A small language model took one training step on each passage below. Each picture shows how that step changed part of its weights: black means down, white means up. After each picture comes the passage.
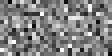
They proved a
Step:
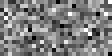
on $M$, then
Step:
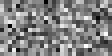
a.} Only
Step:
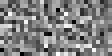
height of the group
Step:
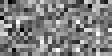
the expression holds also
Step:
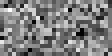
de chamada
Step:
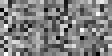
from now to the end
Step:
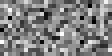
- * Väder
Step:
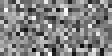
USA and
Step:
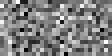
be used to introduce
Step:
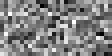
the experiment on
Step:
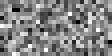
implemented in the
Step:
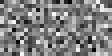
we get \[
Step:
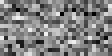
series with respect to
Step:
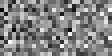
Based on the
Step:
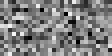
process for column
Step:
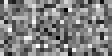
Hence the quotient map
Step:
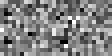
calculate the
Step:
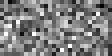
the new representation as a
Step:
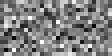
a differential equation of the
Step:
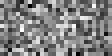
of vehicles
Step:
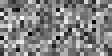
supported on elements of
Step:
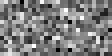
2 of table
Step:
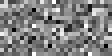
\item Une
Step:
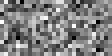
responsibility models with
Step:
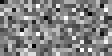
target set
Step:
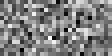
В даному
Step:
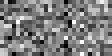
the observables the
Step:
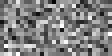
of this paten,
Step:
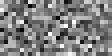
the precise estimate of the
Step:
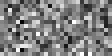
su tratamiento
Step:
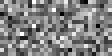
bump functions that
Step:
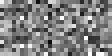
homogeneous of degree
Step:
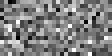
the Hamilton
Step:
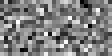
the principle of
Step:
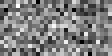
body with
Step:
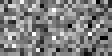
Ang mga
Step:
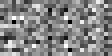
fundamental solution of the
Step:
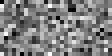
main points are to know
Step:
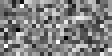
cohomology class such that
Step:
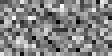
aleja del
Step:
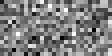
I bimodal
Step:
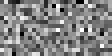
that $\theta <
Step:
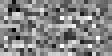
and methods of their
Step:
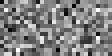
the untwisted
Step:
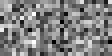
dispuesta en
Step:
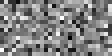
that can be solved
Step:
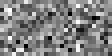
Es fundamental tratar
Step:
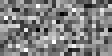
shape operator of
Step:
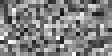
independent country,
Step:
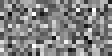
которые мы
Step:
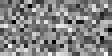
picos de
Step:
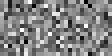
promover el
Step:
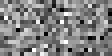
va tahlil qilish
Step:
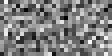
for all moments
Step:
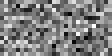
for details on
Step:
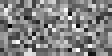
da grande
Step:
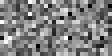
de Transcrição
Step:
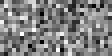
large.\\ Let's first
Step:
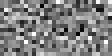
to oxidative
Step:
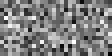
of $P$ in
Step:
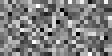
услуб ва
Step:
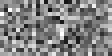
is both increasing and
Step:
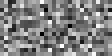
to the whole of
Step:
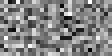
and is explored
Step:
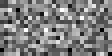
ini barangnya
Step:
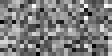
fallor [si
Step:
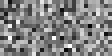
Utilizing the
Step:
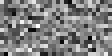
one gets isomorphisms
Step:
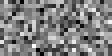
Thus $d$ must
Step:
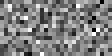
освіти у
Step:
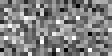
of labelled
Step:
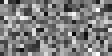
that for some models of
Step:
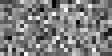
O'zbek va
